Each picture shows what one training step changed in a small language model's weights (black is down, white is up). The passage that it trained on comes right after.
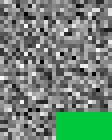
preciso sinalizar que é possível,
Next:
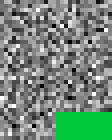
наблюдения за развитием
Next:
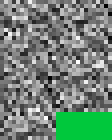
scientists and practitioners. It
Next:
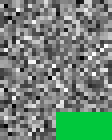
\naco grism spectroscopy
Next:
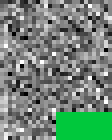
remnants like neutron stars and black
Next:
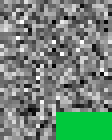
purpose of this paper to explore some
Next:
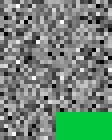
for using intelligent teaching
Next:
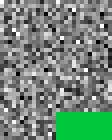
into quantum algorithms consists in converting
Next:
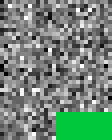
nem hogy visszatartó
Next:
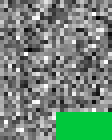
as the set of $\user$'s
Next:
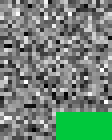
$D$ with pressure, for more values of the
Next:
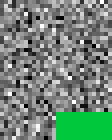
notable case highlighting the liability of
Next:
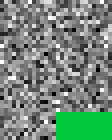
in}$. Although it is typically measured for a
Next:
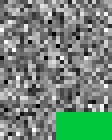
claims of open-source
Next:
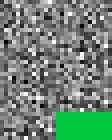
v$ and $\bm u$ given by
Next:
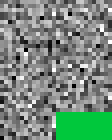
un objeto deseable con el que
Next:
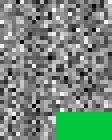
que tem como finalidade avaliar a
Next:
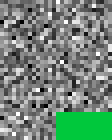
удосконалення теорії і
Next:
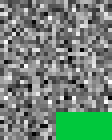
respectively, while at low densities, the dark
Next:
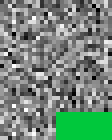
potential (solid black), $\Phi \equiv
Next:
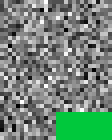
та планування інвестиційних
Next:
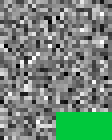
Монография, СамДУ
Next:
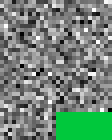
cabotage as an alternative for
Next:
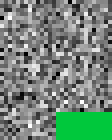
препаратов ЭРА и
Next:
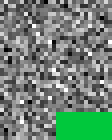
diarreia e gastroenterite
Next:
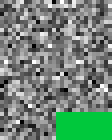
(towards removing
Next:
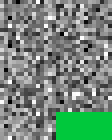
that the result for $p=1.0$
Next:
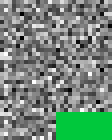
superpositions of reference pulses at two
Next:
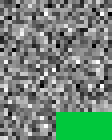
himoya qilish bizning asosiy
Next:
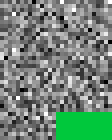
toric diagram $\Delta(X)$. Each
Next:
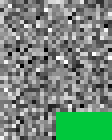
or spectroscopic detection of a
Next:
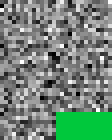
tackles two key challenges:
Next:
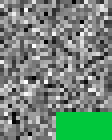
likes for the links with low
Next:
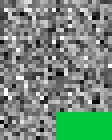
casi todo el mundo en la organización
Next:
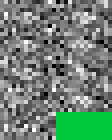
eingesetzt werden
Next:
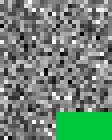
to Reduce Educational Inequality}
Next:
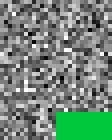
$E_r$ is the reduced
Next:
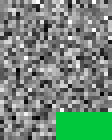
2\dot{c} &= \lambda c
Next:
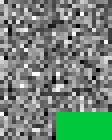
Galactocentric radius, $r$
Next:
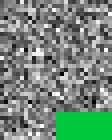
a prática insuficiente de
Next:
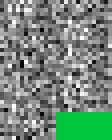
grave; (3) grave;
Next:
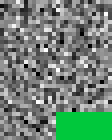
B., & Boltayev, O.
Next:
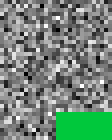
portadoras de temas que forman una
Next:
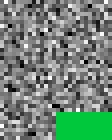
$\lambda$ is close to one).
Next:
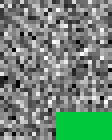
the same sense by L/9 x 10
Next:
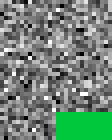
of deposition and formation of new layers,
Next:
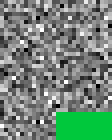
to set the initial value for a more stable and
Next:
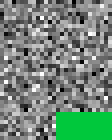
four drawings for the same day such
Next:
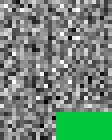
также сверхъестественного и
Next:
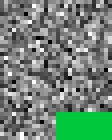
topografico - dipende solo
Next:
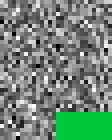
a microcanonical ensemble to
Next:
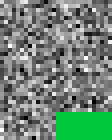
con gran capacidad de almacenamiento
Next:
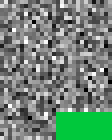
tabrigi" O'zbekiston
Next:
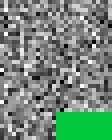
notre analyse sur les effets de la
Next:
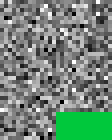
rodents and shrews from four
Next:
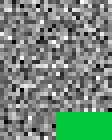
третьем – на 0,54% по
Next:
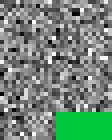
Great Silk Road. The
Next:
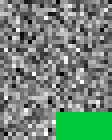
the eROSITA Early Data
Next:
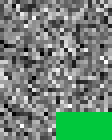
metric and the same potential as follows a) If a
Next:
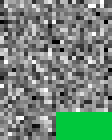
B.B. – Doctor of
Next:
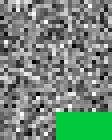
intensity, generating great concern in
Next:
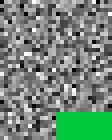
\3he, or \7li are
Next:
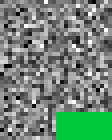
vertical 3. Ir al comando 1
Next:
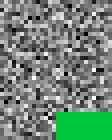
an external magnetic field but also to an electric
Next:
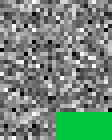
ta'limga e'tiborli
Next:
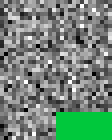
el silencio y saca a la
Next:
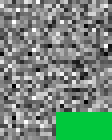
\begin{equation} c(\ell) \sim
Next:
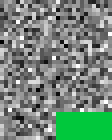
a self-similar hierarchical structure that
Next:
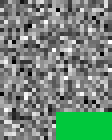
the blue kilonova. The blue line
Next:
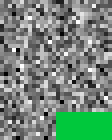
internaționale, ratificate de
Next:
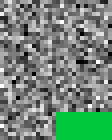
EW of C{\sc iii}] as a
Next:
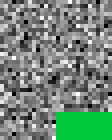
for pure spin states of the initial particles. These
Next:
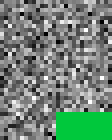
atualizar a página.
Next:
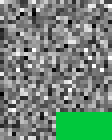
qalamlar, qog'oz,
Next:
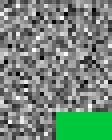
that PPN parameter $\gamma$ depends not
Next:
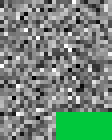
романе разворачиваются
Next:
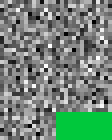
considering the CMB and BAO.
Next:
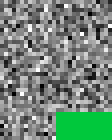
indicating a saturation effect at high solar
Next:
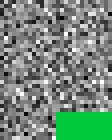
obligation, systematicity and
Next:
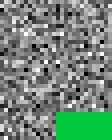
the nuclear medium situation. These corrections
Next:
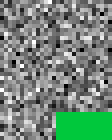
One participant did not disclose their
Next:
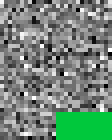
hamda Synthesia misol
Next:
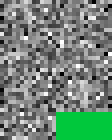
Frage des ‚Wie werden
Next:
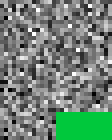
Pharmacol Ther*. 2022
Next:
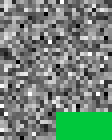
the diffusive motion of a
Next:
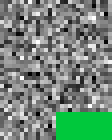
posição reacionária diante da
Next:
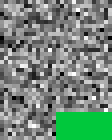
50 ns of the production run.
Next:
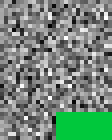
suggesting in this paper. We also note
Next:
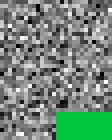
found that false positives in
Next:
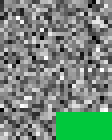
Naționale de Audit
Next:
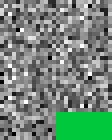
ambiental que conciliem o
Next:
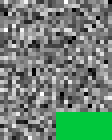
jinslar tengligining muhimligi
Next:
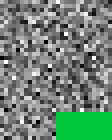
via the Scherk--Schwarz
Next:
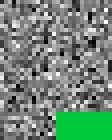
x^\mu = \tfrac{\dR
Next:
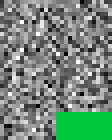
бутун дунё соғлиқни
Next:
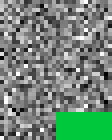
с подсолённой водой.
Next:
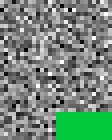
be exploited and analysed in the
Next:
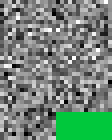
básico del SHs, tal como se
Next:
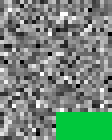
maximum entanglement \cite{Our1}.
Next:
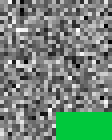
performed actions in oracle mode initialized
